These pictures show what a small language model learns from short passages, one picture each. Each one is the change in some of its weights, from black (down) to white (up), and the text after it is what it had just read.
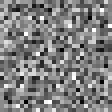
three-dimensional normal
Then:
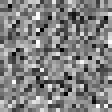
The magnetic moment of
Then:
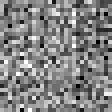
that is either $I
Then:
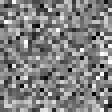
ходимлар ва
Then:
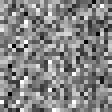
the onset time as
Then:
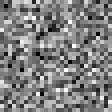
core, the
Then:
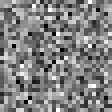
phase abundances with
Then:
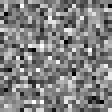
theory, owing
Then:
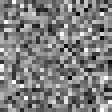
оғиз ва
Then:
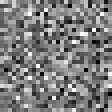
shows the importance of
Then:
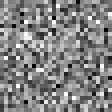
that these examples are
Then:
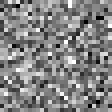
of linear equations.
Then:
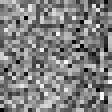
is generated by the
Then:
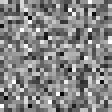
or stationary
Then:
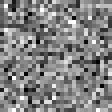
then the infinite word
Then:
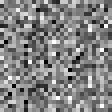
a major
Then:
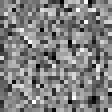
de discurso,
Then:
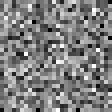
both modulation scheme and
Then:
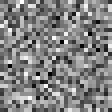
to have an impact
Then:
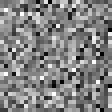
$\gamma$ and consider
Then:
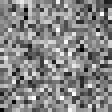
properly we need to
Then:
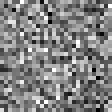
be triggered
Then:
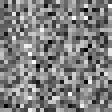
bin. We note
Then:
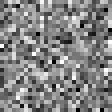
regular graphs.
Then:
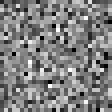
we additionally consider
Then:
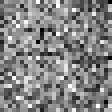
likely the result of
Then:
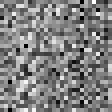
is usually no
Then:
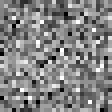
that inherently
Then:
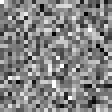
the peak value. As
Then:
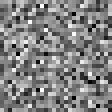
out to be described by
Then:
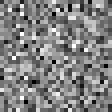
derivatives goes
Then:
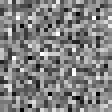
para desarrollar
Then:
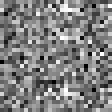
We now estimate each term
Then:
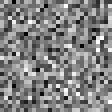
in the deep
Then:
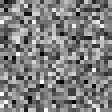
\rightarrow 0$. Hence
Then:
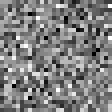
represent neural graphics
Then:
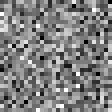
the limit and the
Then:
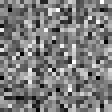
1) How
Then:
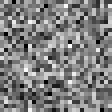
in the Ag
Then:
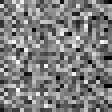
first case holds for
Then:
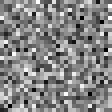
in an ideal
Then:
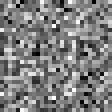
la chaleur.
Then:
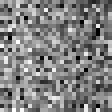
number of processors is
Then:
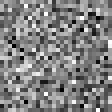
of its ideals is
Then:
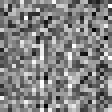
al. Global
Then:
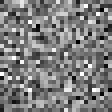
као што су
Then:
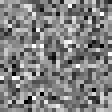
intensity, and their
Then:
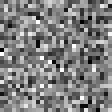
volume form.)}
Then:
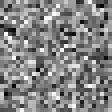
curve $E$ by
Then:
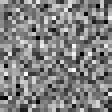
n$ the existence
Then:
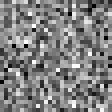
as time tends
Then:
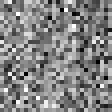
and the back of the
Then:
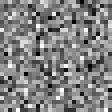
crystal like
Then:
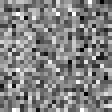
and only if $V
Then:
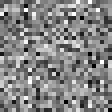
be recovered
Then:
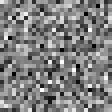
the particle reconstruction
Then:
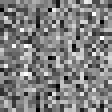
Rate} &
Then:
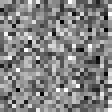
closure of the
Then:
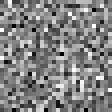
pueda incluir
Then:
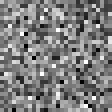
25a is not
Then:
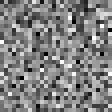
G_\alpha$ and
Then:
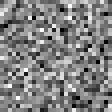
the regulator of
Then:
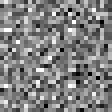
University of New
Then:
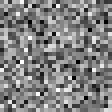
connectivity between the
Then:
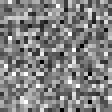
X-ray observations
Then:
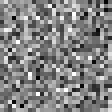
increase of the
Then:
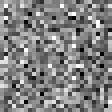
$\tau$, the metric
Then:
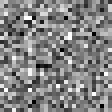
– vizează
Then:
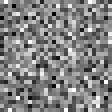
amounts to
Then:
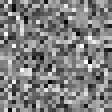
der Anwendung
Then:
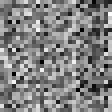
highlights the
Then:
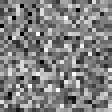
two protruding
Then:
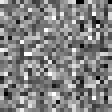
dimension $2$ it
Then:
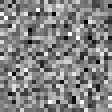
the gradient using
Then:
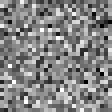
- Schweiz.
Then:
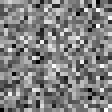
full matrix would require a
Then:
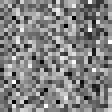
referred to as the
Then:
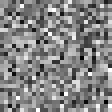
to each of its objects
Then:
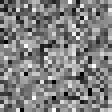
from Table 1 that
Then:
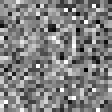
$P$ is the
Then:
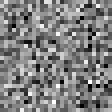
b)}$ is induced from
